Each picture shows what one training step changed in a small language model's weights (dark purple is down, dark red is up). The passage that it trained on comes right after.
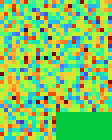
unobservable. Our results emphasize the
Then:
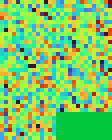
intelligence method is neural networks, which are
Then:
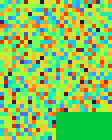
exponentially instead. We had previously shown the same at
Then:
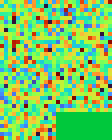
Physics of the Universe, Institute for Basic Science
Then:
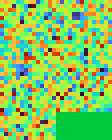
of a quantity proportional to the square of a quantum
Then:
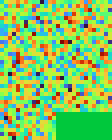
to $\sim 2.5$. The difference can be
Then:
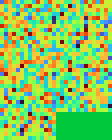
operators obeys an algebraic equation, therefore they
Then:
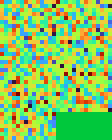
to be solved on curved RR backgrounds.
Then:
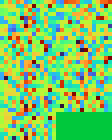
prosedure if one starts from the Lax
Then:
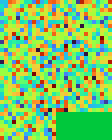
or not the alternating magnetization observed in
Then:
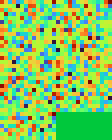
be clearly seen from the following arguments
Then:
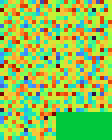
\begin{document} \begin{center}
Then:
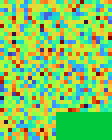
the calibrated unsaturated~PSF to
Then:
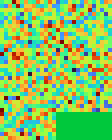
and physical constraint components: LCAO, $\mathcal
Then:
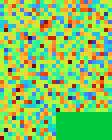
only out to $\sim$16000 AU by a
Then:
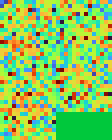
initial reproduction number \(R_0\) of
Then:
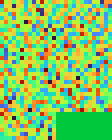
information resilience) estimation of blockchain
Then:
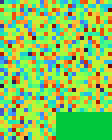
is $\zeta^K \partial \zeta \partial
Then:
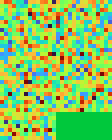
in time-scales when CRs have already
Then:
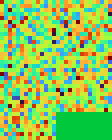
amount of model performance gain when a model improvements
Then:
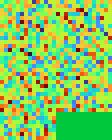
each example in the training dataset. Model hyperparameters were
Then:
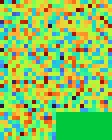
for an efficient vaccination and disease control.
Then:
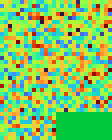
that several important conclusions with regard to the role of
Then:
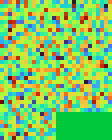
but it required no major scientific
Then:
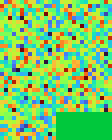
of large random neuronal networks composed of excitatory
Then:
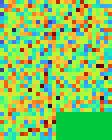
the literature, scales with the total stellar mass estimated
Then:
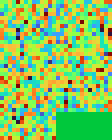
future scalability, semiconductor
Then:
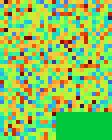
Eq. \ref{kc_eqn}.
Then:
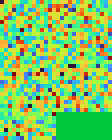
Valldemossa km 7.5,
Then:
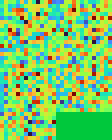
Schalinski, C.J., et al.\
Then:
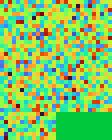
\, $ at once (otherwise, by reflection
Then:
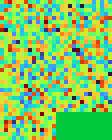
pair from the QED vacuum. In this process,
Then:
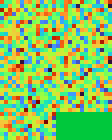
characterized by the second order statistics of
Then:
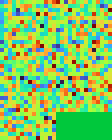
toward the same galaxy or another background galaxy $j$,
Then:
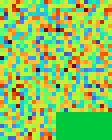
not to scale.} \label{setup}
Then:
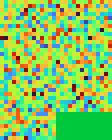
reduction and filtering are given in section~2.
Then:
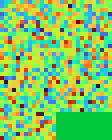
the fitted Landau distribution's PDF. The
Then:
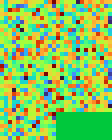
done as a first approximation just from the adjoint
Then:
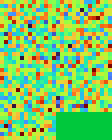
small time-step $\epsilon$, the discrete form
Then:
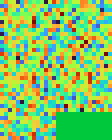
the candidate primitive state reduces to a
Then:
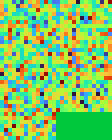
Volovik, JETP Lett.
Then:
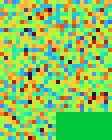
azimuthal correlations between the outgoing
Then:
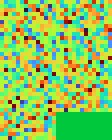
justified considering that Turing was
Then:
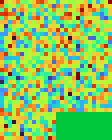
the layer interconnecting Josephson
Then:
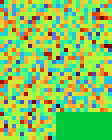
an aggregated rank list and then
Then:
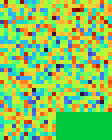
nucleon Bethe-Salpeter
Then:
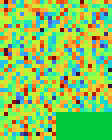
so comes at a computational cost since generating the
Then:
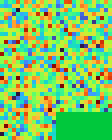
the projected $\pi$-flux state
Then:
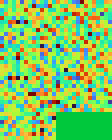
case digital tools fail because of
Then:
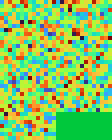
transient dynamics shows a sudden change.
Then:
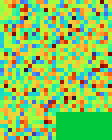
Aretakis charges for EK is
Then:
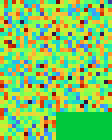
closed-form capillary-bridge
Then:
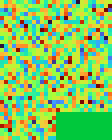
proton (NH$_{3}$) target in the
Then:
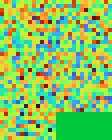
Keel and White method are the assumption of
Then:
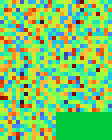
to find the {\it appropriate Hamiltonian}
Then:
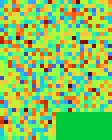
in Ref. \cite{6} for the case of
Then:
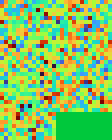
on-shell energy and momentum dependent single-particle
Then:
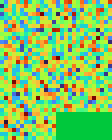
we want the energy density in the relativistic second family
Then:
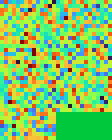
drives the observed dependence of the X-ray variability
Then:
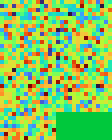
Eq.(5). The full circles correspond to
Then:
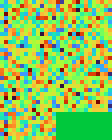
\cite{NTPS} that owe their
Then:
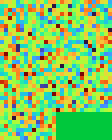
J$_{ij}$ describes the spin exchange interaction
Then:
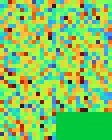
expensive, especially for population systems of large
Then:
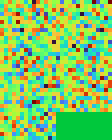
\and Department of Physics and Astronomy,
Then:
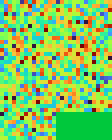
4D Coulomb potential (see Eq.
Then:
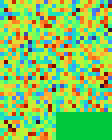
Galactic disc. *A&A*,
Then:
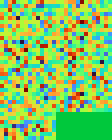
were trained on the training set by arbitrarily setting
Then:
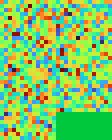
corner MBS, samples must be sufficiently
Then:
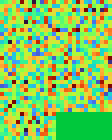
prospects} \end{center}
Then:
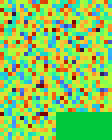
to be perfectly known based on the various channel
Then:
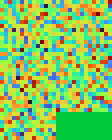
Higher loop mixed correlators in ${\cal
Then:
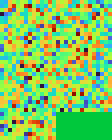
spectrum broadens 3.2 times. The
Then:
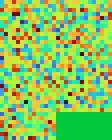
of the idea. \begin{example}
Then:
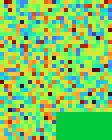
goes to zero in the limit of $|\nu|
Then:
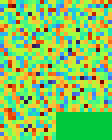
Cartosat-1 Aft, only
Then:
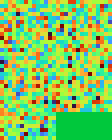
the inference task. Therefore, we adopt a
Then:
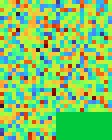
the CO molecular outflow. This morphological
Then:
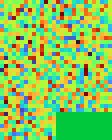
\author{Denis Bartolo}%
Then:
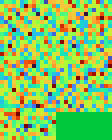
top-ranked models could be selected using the new
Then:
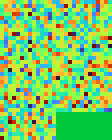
$1\%$ of the optimal solution (closer
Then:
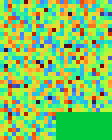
electrically neutral Gaussian ionization seed on the
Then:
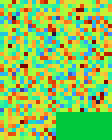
such as FeGe and MnGe are
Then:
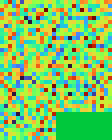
Jenny and {Kashino},
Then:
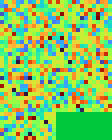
the timescales for the accretion disk to change
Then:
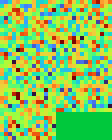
In general, our results indicate that the analysis of
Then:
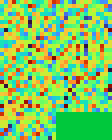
be set. In another work, high visibility
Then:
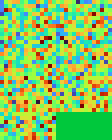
in Figure 1. *SEDA* computes a
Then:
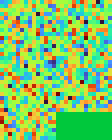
is third order and can be neglected. Note
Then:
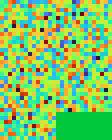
barriers between them, is also diagonal. When
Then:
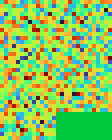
be simultaneously obtained from GIXD
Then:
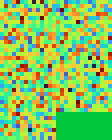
flatness condtion. To compare with these results,
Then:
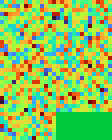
Section \ref{min5} we show that the
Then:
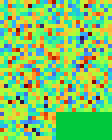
constraints derived from solar and atmospheric neutrino observations are
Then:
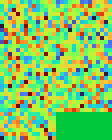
\manuscript. (As one of the stars
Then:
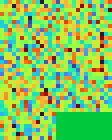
theoretical arithmetic intensity i.e. ``the
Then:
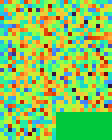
where the upper (lower) signs refer to the
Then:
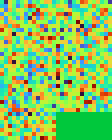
composition will change. The picture in terms of
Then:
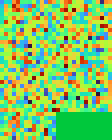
another, larger, sub-cloud contracts
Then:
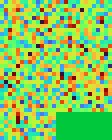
on Persian WP. Although more than
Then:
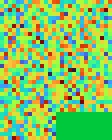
At least in nice cases, the resulting
